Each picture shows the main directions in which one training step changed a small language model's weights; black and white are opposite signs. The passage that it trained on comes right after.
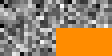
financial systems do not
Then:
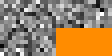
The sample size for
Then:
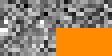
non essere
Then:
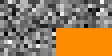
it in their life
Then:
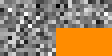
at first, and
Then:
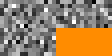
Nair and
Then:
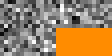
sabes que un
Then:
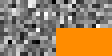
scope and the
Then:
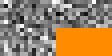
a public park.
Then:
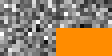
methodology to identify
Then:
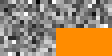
and only if x
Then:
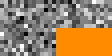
a un tipo
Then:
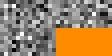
existing literature in
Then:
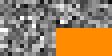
sobre essas
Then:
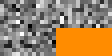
first half of
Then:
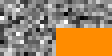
used to treat
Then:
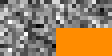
alunos, mas
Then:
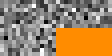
of human capital
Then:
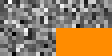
In this context,
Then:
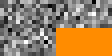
side and the
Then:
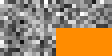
a network to support
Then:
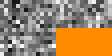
This value is less
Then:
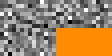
en van door
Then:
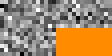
las mujeres
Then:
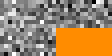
What internationally
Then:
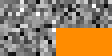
group and 3
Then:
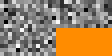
ce titre,
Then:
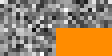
for students following
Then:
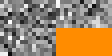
if so,
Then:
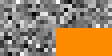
an anonymization
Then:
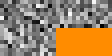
layers of
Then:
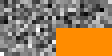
share the same
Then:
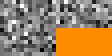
essentiel du
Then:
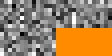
larger chemical companies,
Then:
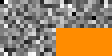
importance of this case
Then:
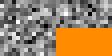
more catalogues
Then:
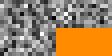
installed at
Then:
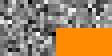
belonging to
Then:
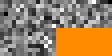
assim diversos
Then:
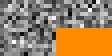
be attributed to
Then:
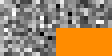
was estimated by the
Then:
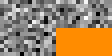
included in Figure
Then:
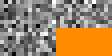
steunen op
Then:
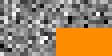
given into the system
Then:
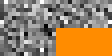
у якому
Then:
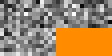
the department to
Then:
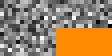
are hospitalized and
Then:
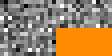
fragment in
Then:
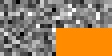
but which often
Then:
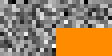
на практике.
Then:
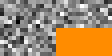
created from a
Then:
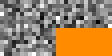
to the applied
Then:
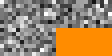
as originally
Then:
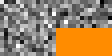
que visam à
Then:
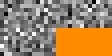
be the fact that
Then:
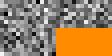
not be the
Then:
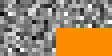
технологий с
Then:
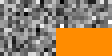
the extracts of
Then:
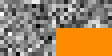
quanto o uso
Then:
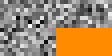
noted for their ability
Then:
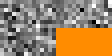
причем не
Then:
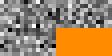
AND A.
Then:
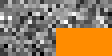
Bu qoidalarni
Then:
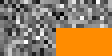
These include the
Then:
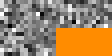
progress to more
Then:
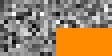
something you
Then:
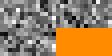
O edifício
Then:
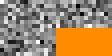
due to the
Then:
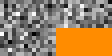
skills gap, where
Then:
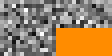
mg/kg by
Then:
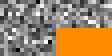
many private and
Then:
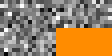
ish haqi va
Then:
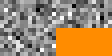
expression was
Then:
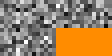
of services,
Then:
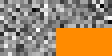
unda arab
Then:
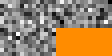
intenciones y
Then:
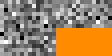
etishi uchun
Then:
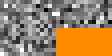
availability The
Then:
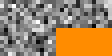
measured after 3
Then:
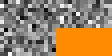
most prominent
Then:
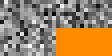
ver privadas de
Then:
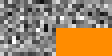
sample of 10 commercial
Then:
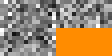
who intend to
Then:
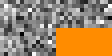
la formation.
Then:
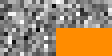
der Elemente
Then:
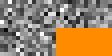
requer ações
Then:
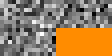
their social and cultural
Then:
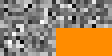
exclusions and
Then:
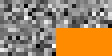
ценность и
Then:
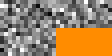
в случае с
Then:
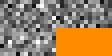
with institutional strategy and
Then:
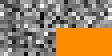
to separate these
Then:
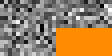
To correlate the
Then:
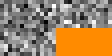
entire career,
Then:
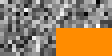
the old result
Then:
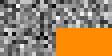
in the modern
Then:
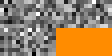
and numerically.
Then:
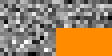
effects of the plant
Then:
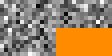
first part of the
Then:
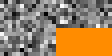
de linearidade do
